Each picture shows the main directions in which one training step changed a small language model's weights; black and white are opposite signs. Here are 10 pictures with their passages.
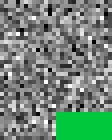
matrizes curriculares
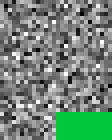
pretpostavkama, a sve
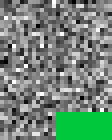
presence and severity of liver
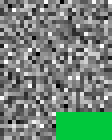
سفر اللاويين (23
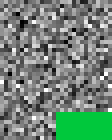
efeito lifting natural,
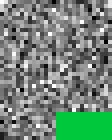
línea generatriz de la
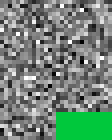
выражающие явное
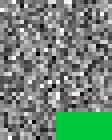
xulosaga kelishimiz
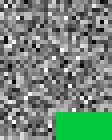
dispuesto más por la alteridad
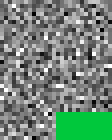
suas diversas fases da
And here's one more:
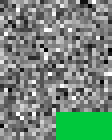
from conventional.) For
